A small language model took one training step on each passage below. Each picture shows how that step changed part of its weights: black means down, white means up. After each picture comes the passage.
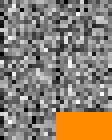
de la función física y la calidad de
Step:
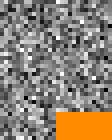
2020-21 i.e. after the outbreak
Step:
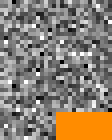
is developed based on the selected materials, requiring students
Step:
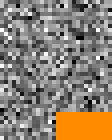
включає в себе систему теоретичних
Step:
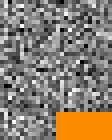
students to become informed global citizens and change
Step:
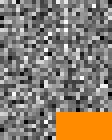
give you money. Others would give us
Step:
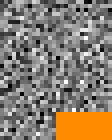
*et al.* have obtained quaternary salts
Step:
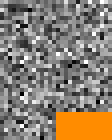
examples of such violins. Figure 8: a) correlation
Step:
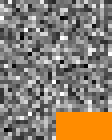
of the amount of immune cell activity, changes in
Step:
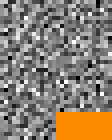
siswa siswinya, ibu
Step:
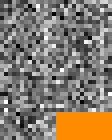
и чиновников? [Электронный
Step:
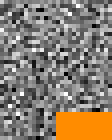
acting unanimously, except where the
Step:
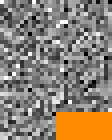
the normalized gain of the teleportation protocol and
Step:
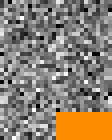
employees. For this concerns, the elementary
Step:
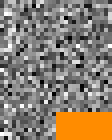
to be verified. Giant impacts are the
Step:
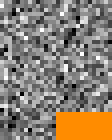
Do Things with Words. – Oxford:
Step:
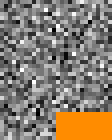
at elevations of 1700-2000 meters above
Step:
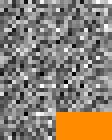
Πίνακα 2.
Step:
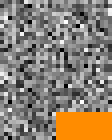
could be a typical sine wave as acquired by
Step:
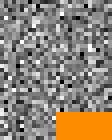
the other hand, temporal channel correlation can have a significant impact
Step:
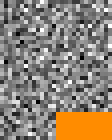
While the BERT embeddings are more
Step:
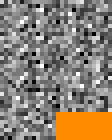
va xususiy tadbirkorlik
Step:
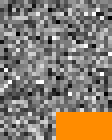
tilshunos N.Xomskiy
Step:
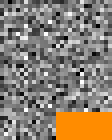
a fim de garantir a adequação das
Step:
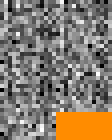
c.q. doelgroepen
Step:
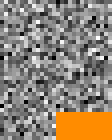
value is affected by the total data population and the method
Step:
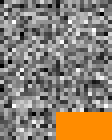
me - mo - ria de la nie ve
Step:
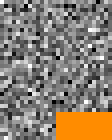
3, which corresponds to $\braket{ {\bf
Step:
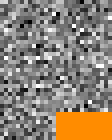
basis. The kinetic energy contribution has a very simple
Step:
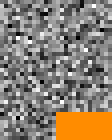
to empower trainers with the skills and knowledge
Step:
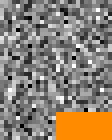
Mexican and Andean dialects have
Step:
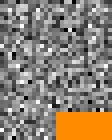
científica para debater o tema da
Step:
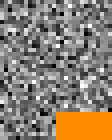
pigeon feces samples collected in the city
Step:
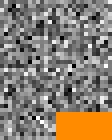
10^{-20}]$ eV, this bound practically
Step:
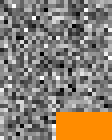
a remote HPF recommendation with the
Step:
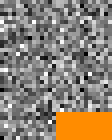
transmitter is connected. The transmitter then
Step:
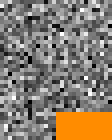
0,1 and 2. In this for loop represent
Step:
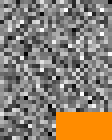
a digital literacy culture within the school, focusing on
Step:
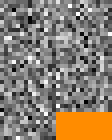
out-of-sample prediction, where predictions were made
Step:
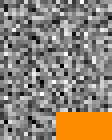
de residencia renovable puede ser concedido
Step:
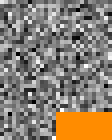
TMF cannot be deformed to a model that
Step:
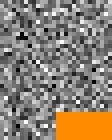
be enriched at the grain boundaries while
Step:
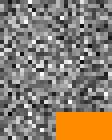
to openness is recognised nationally, and
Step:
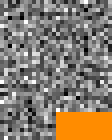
source of hire? Analyst Insight,
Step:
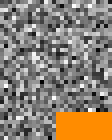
for Portuguese cities is Spain, but for
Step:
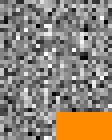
black hole interior remains one of the central challenges in
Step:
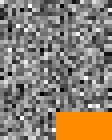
low-dimensional embeddings accounting for the structure
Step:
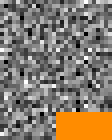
фарқли жиҳатлари,
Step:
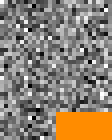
a mechanical oscillator. Note that here the ``position''
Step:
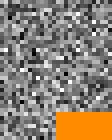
particuliere wet-gever*).
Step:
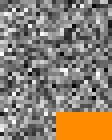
and 30 September. This campaign was
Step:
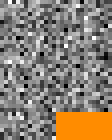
e poi greco ai cicli di
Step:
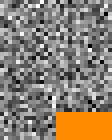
in many different hybrid schemes to cope with
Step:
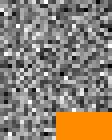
a. Declaration: No implementation choice has been made
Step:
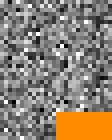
a multilayer monochromator to
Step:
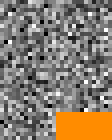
depolarise sources at long wavelengths.
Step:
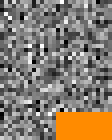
universiteti Axborotnomasi. –
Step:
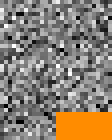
by a Physicist and by a Statistician
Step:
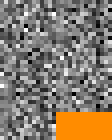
of activation vectors for interactive exploration.
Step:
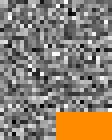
LED with central wavelength around 518nm
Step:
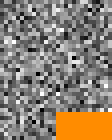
is roughly unaffected by rotation. As the
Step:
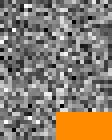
C'est d'autant plus le cas que 20
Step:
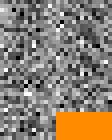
Developed by the author based on ISA 701
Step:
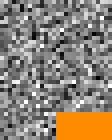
pedagogika: darslik. Toshkent,
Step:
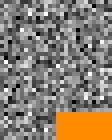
\alpha \rangle : \alpha = 0, 1,
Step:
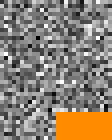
for matching clients to PSH instead of the
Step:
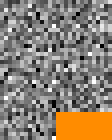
2023 [Фестиваль российской
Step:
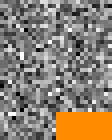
вниз, на їхнє розташування
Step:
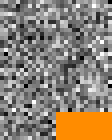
a magnetic field) finite ambiguities are found.
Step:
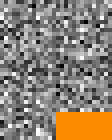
optimal patient comfort and to achieve a comprehensive
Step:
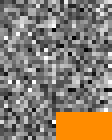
научно-истраживачког и
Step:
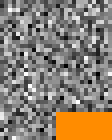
nômade. Holtz ainda incorpora a
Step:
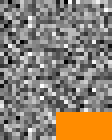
axborotni tahlil qilish
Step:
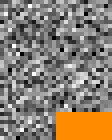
le seguenti due righe. ``` linea
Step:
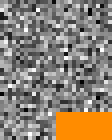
no protagonismo masculino.
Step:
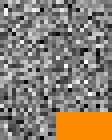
extendable for other real-networks who
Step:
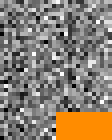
koju je dalo ACFE,
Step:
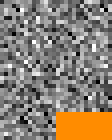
feedback negativo e gestão ativa os treinadores
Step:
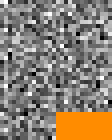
podrían ampliar la muestra a
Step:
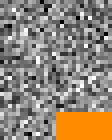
estimate the economic losses borne by the people dependent
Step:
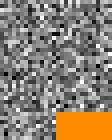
las determinaciones intrínsecas; la segunda,
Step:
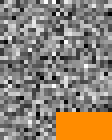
3 years - More than 3 years Your city:
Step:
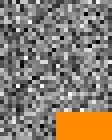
of expected drug action - b) Any response to
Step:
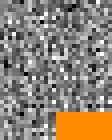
possible intrinsic but less likely compared to class~A)
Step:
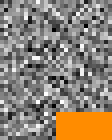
the total stiffness of the model is restricted by
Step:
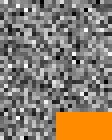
хувь, бичиж,
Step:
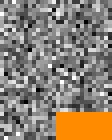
Implicit Information} We refer to the information that the
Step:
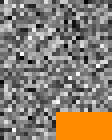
(IoT) architecture needs to adapt
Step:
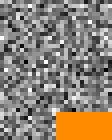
leading to the Kibble-Zurek
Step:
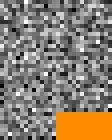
reckon that segmentation rely on the quality of the
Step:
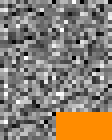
preservation while performing emotion style transfer.
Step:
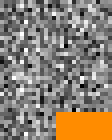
acolhe, na maioria das vezes, pela
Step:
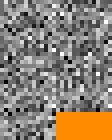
analytical method (Continuous Connection
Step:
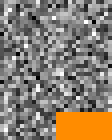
programas completos que aborden la
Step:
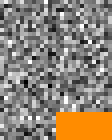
shown that when the edges are less interacting, then
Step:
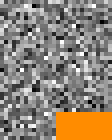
shown are the $\chi^2\le 2$ regions
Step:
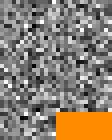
the remaining degrees of freedom
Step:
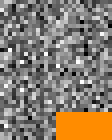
side effects from cancer. In the year 2007,
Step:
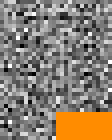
video contents produced by users and sent to
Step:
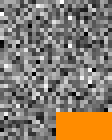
the teachers who facilitate, coach, and create the
